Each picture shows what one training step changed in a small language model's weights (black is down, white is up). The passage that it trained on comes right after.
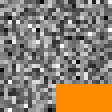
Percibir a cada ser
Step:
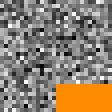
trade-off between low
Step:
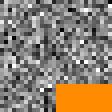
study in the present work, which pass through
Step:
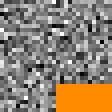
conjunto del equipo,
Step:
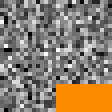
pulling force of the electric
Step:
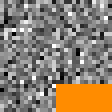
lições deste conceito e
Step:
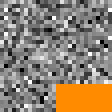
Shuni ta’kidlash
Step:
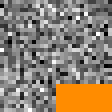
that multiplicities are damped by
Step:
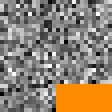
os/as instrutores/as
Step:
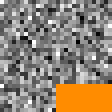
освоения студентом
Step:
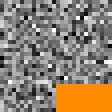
now the form \begin{equation}
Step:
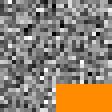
in terms of the free propagator
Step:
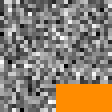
Ш., Файзиев Н.
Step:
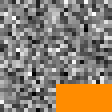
a galaxy's satellite system
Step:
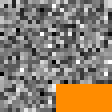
С. Таранушенко,
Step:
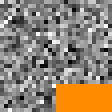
any resolution greater than $R$.
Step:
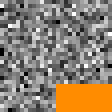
de un individuo que puede
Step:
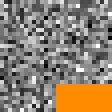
γs are well separated.
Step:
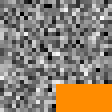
разрыва (рис.
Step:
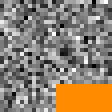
to the perplexing result: the
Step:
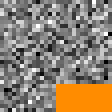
Mondes von bis zu
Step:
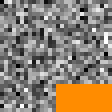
in Fig. 1 is independent on the
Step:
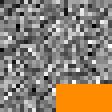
Georgia Press.
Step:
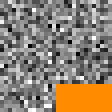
number $N$ of nodes of the
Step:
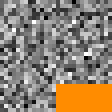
terras do velho José
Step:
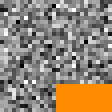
degrees of freedom from the
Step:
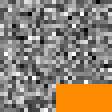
energy barriers for the stacking
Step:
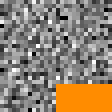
find that the ${\rm H}_{\rm
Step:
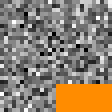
instance, we may compactify
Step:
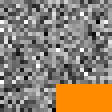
romanonista, él
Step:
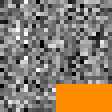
o teor de umidade em diferentes
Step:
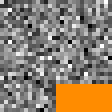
the universal exponents $\gamma$
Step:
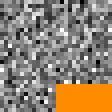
ko'nikmalari haqidagi
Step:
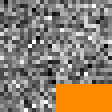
the branches. In particular, we
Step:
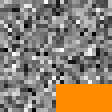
and hydrodynamic simulations,
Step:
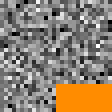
adaptability of GS and
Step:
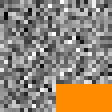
de una dama. De
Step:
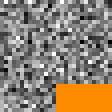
preços. Com o objetivo
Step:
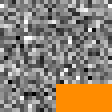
así como los asociados a
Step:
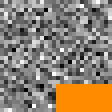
va sintaktik vositalari
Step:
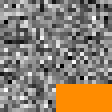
a comparação do sistema 4:1
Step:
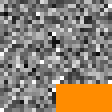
$\lambda h \Lambda$. In what
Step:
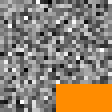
moliyaviy tizimga
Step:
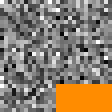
The fitting curve gives $\theta
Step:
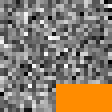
partial fractioned such that it
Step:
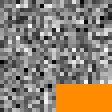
range in position angle of the
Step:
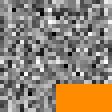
фикрича, маркер
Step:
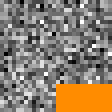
and processing. ## 1.
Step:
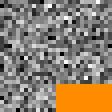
indicates that the effective Coulomb
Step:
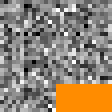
ketidakadilan yang
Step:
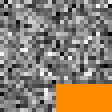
which is a steady emission, while
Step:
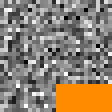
قشقایی، و
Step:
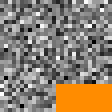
restaurant business in
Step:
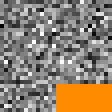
edad: (Menor de
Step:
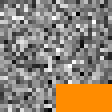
on the same footing.) For
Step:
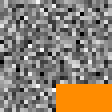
$P$ is the period of rotation
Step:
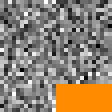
área da Administração
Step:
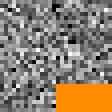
предпосылки развитию
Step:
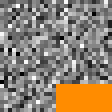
neuron receives
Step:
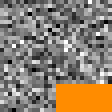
proper description of the system, as
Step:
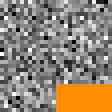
axborot tizimi
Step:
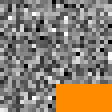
Изд. Второе.
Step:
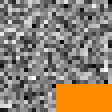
on large length scales (after
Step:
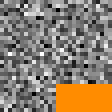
for a photon-pair source,
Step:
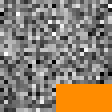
adding our parametrization of
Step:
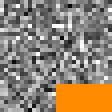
Direitos das Pessoas com
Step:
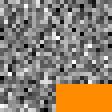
terms of average secrecy rate for different
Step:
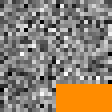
применением полимерных
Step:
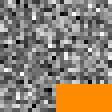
ишлаб чиқаришда
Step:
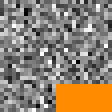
Punkt: *"Unter
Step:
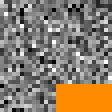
врожаю. Рослини
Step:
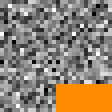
independently attenuated with neutral
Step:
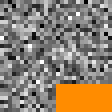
34 curves are plotted,
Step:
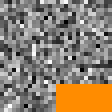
but never forms a bar.
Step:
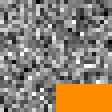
reciprocal space for a
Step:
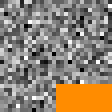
new disease therapies,
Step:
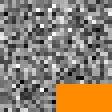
applied also to CMC surfaces
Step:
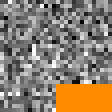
stiff cells, it is
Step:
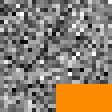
has the following inequality:
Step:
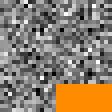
of the triangular lattice, we
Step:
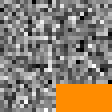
on optimal localization; the resulting
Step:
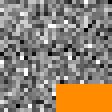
whole region and the two artery
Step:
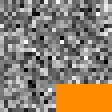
*Transversos: Revista
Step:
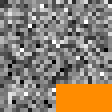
Simple} refers to the fact
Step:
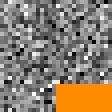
parsers live in a single
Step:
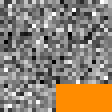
Cache} The advent of
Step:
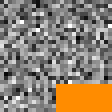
jarayonida to'xtalib
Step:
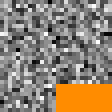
cross section, including the correction factor
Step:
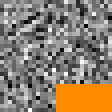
terdapat tiga isu
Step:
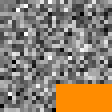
\be Z(\beta) \propto
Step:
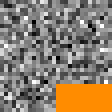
This setting yields stable performance
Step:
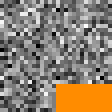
(Certificado de
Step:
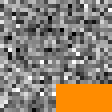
at infinity and satisfying
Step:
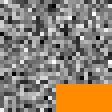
Финляндии и т.
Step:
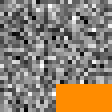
height, and are aligned to
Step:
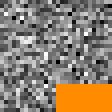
separated by a large distance along the
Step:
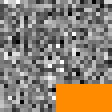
измерений. После
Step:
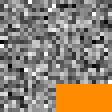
uma marquise de concreto
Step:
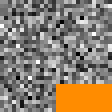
sur la dette des ménages en
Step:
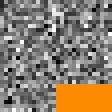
qilib o‘z dasturini
